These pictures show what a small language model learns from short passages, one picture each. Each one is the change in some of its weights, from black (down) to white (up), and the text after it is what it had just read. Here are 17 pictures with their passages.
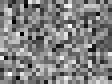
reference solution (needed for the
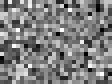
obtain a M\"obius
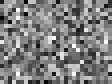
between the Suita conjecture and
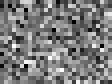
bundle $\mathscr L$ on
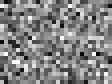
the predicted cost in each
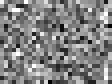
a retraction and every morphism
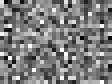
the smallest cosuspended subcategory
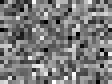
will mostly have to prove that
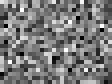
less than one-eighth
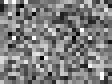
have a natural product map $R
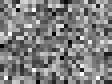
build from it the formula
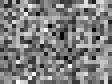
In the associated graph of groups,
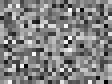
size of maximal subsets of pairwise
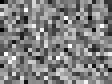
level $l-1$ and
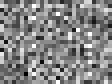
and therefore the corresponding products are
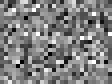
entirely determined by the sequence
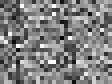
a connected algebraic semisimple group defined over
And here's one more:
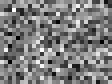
are Lipschitz continuous with respect to the
